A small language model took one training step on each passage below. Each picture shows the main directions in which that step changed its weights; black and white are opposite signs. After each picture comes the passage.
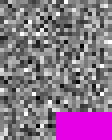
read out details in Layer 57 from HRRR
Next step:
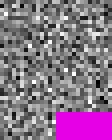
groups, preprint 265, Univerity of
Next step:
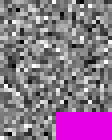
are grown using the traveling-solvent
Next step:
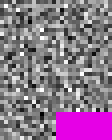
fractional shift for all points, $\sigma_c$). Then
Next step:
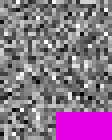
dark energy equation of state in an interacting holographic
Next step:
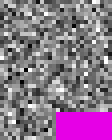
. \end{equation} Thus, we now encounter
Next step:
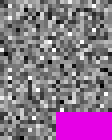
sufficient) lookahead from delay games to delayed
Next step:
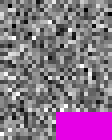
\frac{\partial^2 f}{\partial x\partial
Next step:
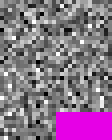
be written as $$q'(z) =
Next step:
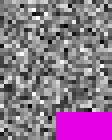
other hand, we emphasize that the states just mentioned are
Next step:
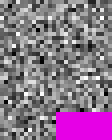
isotopic and isotonic chains for the nuclei
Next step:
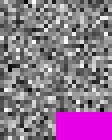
in NbSe$_2$ is close to
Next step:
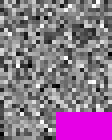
geometry, this can be directly tested by connecting two independent
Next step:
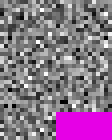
following lemma is from \cite{rami}.
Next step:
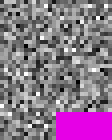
gaps between adjacent wires. For the latter,
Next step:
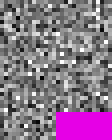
he proves that (*) follows from the continuum hypothesis.
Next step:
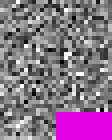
energy space, where they exploited the properties of
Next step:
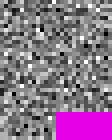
gauge group admits an even simpler form, which they denote
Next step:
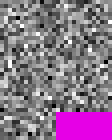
testing. \begin{table}[] \centering
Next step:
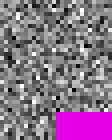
calculated as $$E_{SIA}^{form} =
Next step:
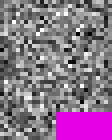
the previous test we also obtain the distribution for the black hole
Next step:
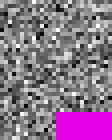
problem in general relativity. Over the years,
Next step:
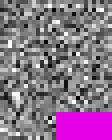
analogously to \eqref{eq:control_phi}
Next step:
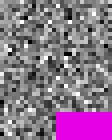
to machine by keeping their state and working space in
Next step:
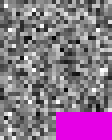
fields of structure and reaction theory. They have common national
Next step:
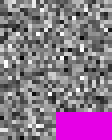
connected. Every fiber of $F_{\mid
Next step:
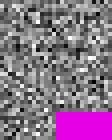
Corral type urn models} We will
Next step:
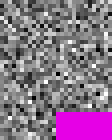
in Figure \ref{overalcontributioncommits}.
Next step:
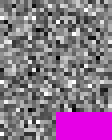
Next-generation XL-MIMO systems
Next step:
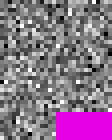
seems interesting in its own right: \medskip \noindent
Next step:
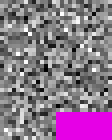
use digital signal processing techniques to estimate the mutual
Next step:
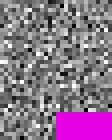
\redX & \redX & $x$
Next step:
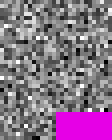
} \caption{ (a) The area, in the
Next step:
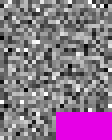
metasurfaces composed of subwavelength structural units
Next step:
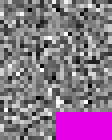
singularity exists. By performing a metric transformation which is
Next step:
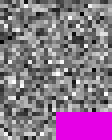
But the spectroscopic similarity is deceptive: the
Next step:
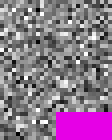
the LayerNorm, $Sp$ is the
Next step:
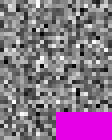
matter can account for the apparent deficit in the
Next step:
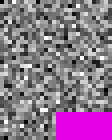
New York City only. New Jersey
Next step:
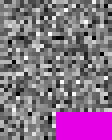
a slope of 2/3 over more than two
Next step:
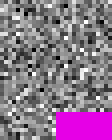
higher-dimensional determinants of higher-dimensional matrices, the
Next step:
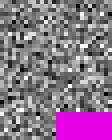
the resulting $H^1 \oplus H^1
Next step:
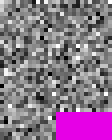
then by the Minkowski's inequality it is easy to
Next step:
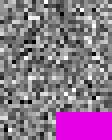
we use in the following section to derive a lower bound for
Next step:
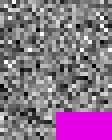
symmetry restored. The symmetry breaking will be finally
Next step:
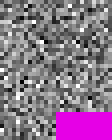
In the following section, we perform a detailed scan of
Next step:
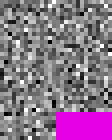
that $\mathcal S$ be range of a partial representation of
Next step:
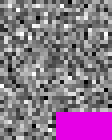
= f_*\F'$, is geometrically
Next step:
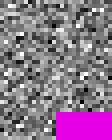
Note that the $j$-th order trace of
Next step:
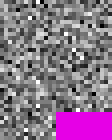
called a \emph{grove}. The set of
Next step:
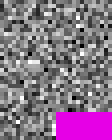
to the proof of Proposition \ref{multiplicity
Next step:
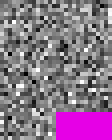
the solutions to these theories {\it modulo}
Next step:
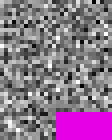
the Schwarzschild geometry. This is then used to compute the specific
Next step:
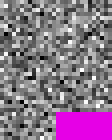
is negligible for all times $t$, indicating that almost all
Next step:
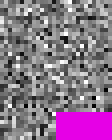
V501\,Aur is a single-lined
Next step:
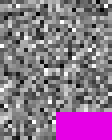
lot of directions one can deform. Notice that because
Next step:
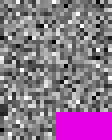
receive the impression that the voting system according to
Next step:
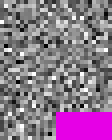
same as the number of simple $\Gamma$-modules or equivalently
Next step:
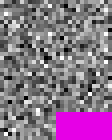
Palma de Mallorca,
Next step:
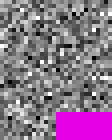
will study the motivic setting analogously. There are
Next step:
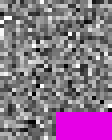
think you were in accomplishing the goals of
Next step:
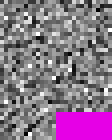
equivalent to $P$. \subsection{Relation with the
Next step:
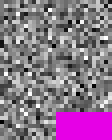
the fundamental quasisymmetric characteristics. More precisely, these
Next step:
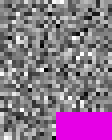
that the bulk $\ell=2$ correlator
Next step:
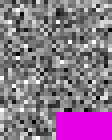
closed superstring $N'$ is not necessarily equal to
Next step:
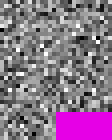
surfaces were not more superconducting than the interior. In
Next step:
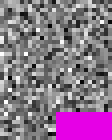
belongs to $\mathcal F$. Then \begin{equation*}
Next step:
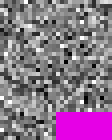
are given in Section \ref{Numerical Analysis}.
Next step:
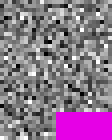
"Human Subject Identification via Passive
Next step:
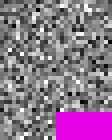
Variance Portfolio. Moreover this can also
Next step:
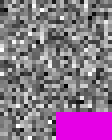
extension of the main peak, and the other does not host
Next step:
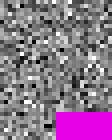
singular points bu using this frame. Finally, in Section
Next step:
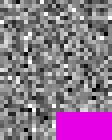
1,2$. Each {\it third} component represents
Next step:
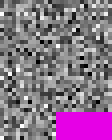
can be significantly stronger than the piezoelectric one
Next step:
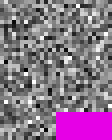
the conductor obey perfect Landau's Fermi
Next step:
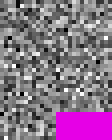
characters. In our setting, this is not allowed by the
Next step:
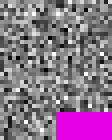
\sup\left\{\int_X \ind_A
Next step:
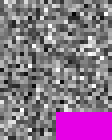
styles are most appropriate and how mode switching can be
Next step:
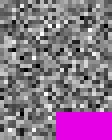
the unique element in~$\mathcal{S}$, and so
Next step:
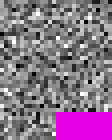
to $E$ for $m > g \cdot
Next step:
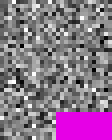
in methodology based on relevance and impact on
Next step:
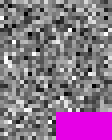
\end{figure} \paragraph{Comparison of
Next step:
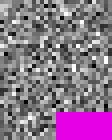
we focus on the EGAM behavior just after the nonlinear
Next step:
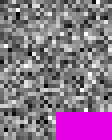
will consist of and the number of queries
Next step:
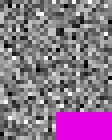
\cite{Clarke1994}. Especially,
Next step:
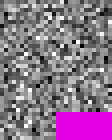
during the tournament and the most popular
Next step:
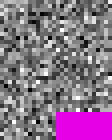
r_d/\Gamma$ is the expansion time scale)
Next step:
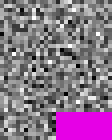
Flow and Bifurcation of Critical
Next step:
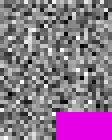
that $\tilde{h}$ is irrational in
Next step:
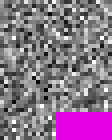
that a chart containing an element $ x'\in
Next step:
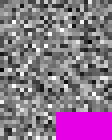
the link polynomials $\nabla$, $V$ and
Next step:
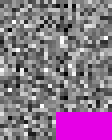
the action. In section \ref{sec:second}
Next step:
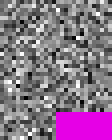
simply think of $\tilde h_{ab}$ as
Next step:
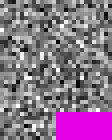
contained participants who already knew each other from
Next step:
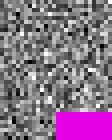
that is the case then one could ask if
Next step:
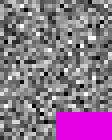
be the $\Signature$-term obtained by adding to
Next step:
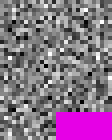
the use of the FS-Net, and a
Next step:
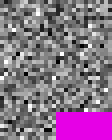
holds for every even $s$ with $s \geq
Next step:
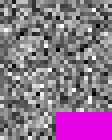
among software features. This results in overlooking
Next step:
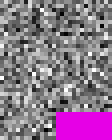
$\omega$ is a primitive cube root of
